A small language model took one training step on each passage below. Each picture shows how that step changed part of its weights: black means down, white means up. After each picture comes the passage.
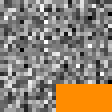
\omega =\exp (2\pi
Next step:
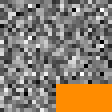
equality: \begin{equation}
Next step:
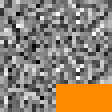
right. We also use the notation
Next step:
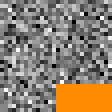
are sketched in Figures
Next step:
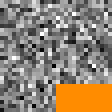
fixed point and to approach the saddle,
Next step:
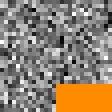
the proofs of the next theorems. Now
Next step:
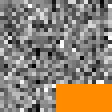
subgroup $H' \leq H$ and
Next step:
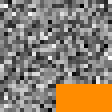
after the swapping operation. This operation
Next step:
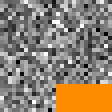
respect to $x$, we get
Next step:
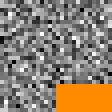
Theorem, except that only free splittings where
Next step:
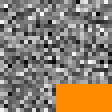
assume that $P$ and $H$
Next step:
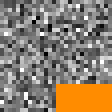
m, t\leq n$ is a
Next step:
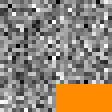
thereby adding energy to the total system.
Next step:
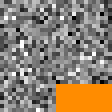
\end{figure} We illustrate our graph
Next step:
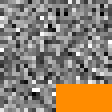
to satisfy the LDP. Let
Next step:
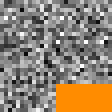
\quad A y_0 = \omega
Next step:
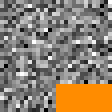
pairing on~$\bbZ^{22}$, the
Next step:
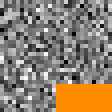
an invertible zero weight function, we need to
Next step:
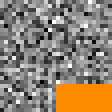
each element $b\in B$ there
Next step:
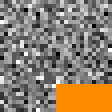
\\ \end{array} \right|
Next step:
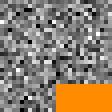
now define $\Phi \co T \to
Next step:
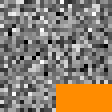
and formula (\ref{B13}) with
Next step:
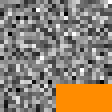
as follows. Suppose we know that the
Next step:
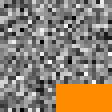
a smooth Fano simplex (this is unique up
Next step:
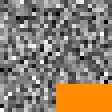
their ternary expansion. Then, in
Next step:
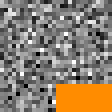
affected links are increased as
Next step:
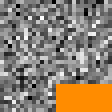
same type as the integrability obstruction given
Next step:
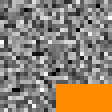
solution is not adequate, because
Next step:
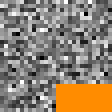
and only if $K[B]$ is
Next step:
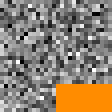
prime factor grows slowly tends to
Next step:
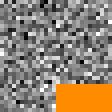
Note that {the original} construction {in
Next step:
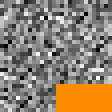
in \cite{ha2005numerical,
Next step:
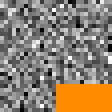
the 6 transitions starts at a product
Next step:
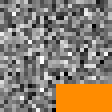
case of finite RSB, or can be
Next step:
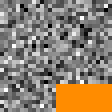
b$ \end{enumerate} then
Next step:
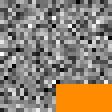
latter equation has the advantage that it is
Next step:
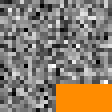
Report}% \begin{document}
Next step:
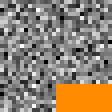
that is, \[S=\Big
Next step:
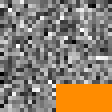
parameter and the number of Fourier modes have to
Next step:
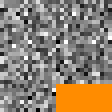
$\Phi(F)$. An automorphism group of
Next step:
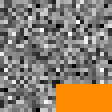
intersection of $D_0$ with each
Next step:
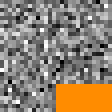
dilation contains two unital units among its strongly
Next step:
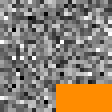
литературе их
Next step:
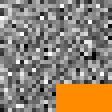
to a limit, depicted on the
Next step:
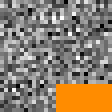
degree is at least $k$. It is
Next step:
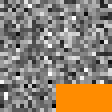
morphism $\Phi$ up to a
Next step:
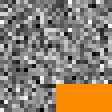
extend the Hanson-Wright inequality
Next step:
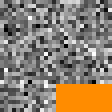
elements of $K$ and let $\delta
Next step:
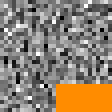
all\sss what we need to know
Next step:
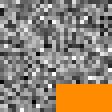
automatically satisfying the far-field boundary
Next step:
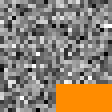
ultimate aim of the next section are
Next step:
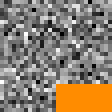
other foreign employees for the
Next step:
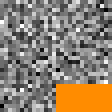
x) < \infty$ *then there
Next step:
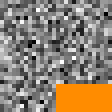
as $Y = U e^r
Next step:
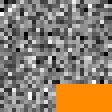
SHM for large structures with localized
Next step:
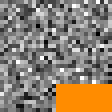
our numerical approach, here we limit them
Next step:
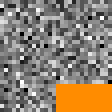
that the map \begin{displaymath}
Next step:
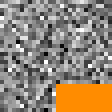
to reach state $2j$ in
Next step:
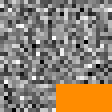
``mixed $cd$-index'' of
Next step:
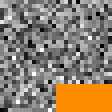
any noise present in the simulation results is the
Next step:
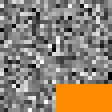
of inertia} of
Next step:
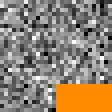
$p$ and $n\leq
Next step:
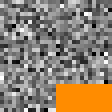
of a periodic orbit to construct a Lagrangian
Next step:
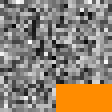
of the EVMDOT in the
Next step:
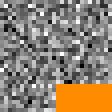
cyclotomic polynomials or simple reduced forms of
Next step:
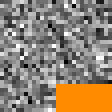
direction method of multipliers: Convergence analysis and
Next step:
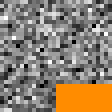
{for~ all}}~k\geq
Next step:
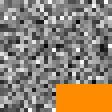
\ref{L25}, the sums are
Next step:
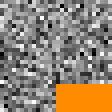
to the contrary that there exists an
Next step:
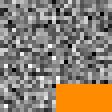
interior edges. There are just two subcases
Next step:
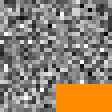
s_i$. Assume $t_1
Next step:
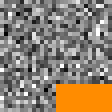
Theorem~\ref{t:van}, by
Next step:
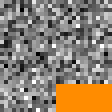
a vector that violates two constraints:
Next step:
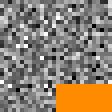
(7), we see that all of them
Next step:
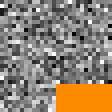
with the symplectic form, and since we have
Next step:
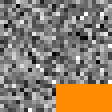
representation on the second space, the
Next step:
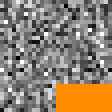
function \(f\colon M\to
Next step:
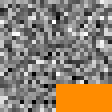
над специально
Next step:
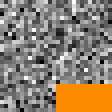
forbidden subgraph. We have two consider
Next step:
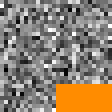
on the idea of separation of variables:
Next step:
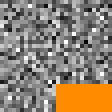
Indeed, in case \textit{1.},
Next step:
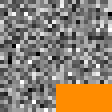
there are either 2 simple cells (case
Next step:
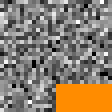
D_j(t)$ where each
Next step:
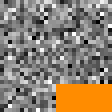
\in \bR_+ \text{ for
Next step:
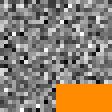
statistical models}. \newblock Cambridge University
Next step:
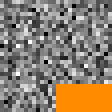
of RHS inaccuracies.
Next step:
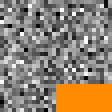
\\ In fact, relationship with $\Delta$
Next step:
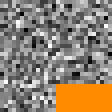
inequality in the case when the underlying Markov model
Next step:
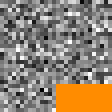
convolution equation, and if evaluating the
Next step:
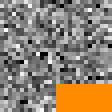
pair $2,2$ of partial
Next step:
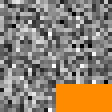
of the multigrid in order to assemble
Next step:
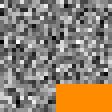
with 16GB RAM. The exact
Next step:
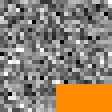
Gardner equation and the relation of these
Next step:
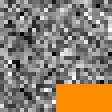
dual, the space of distributions on $\Bbb
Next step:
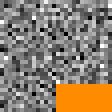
u'(x) \int_\Omega
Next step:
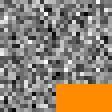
\centering \caption{Dimensions of
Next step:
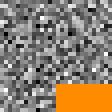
do not assume the underlying distribution to be symmetric
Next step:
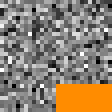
by \eqref{functionG} is
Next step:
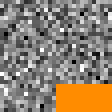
in Berggren tree.
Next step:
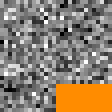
\emph{Kegel theorem for
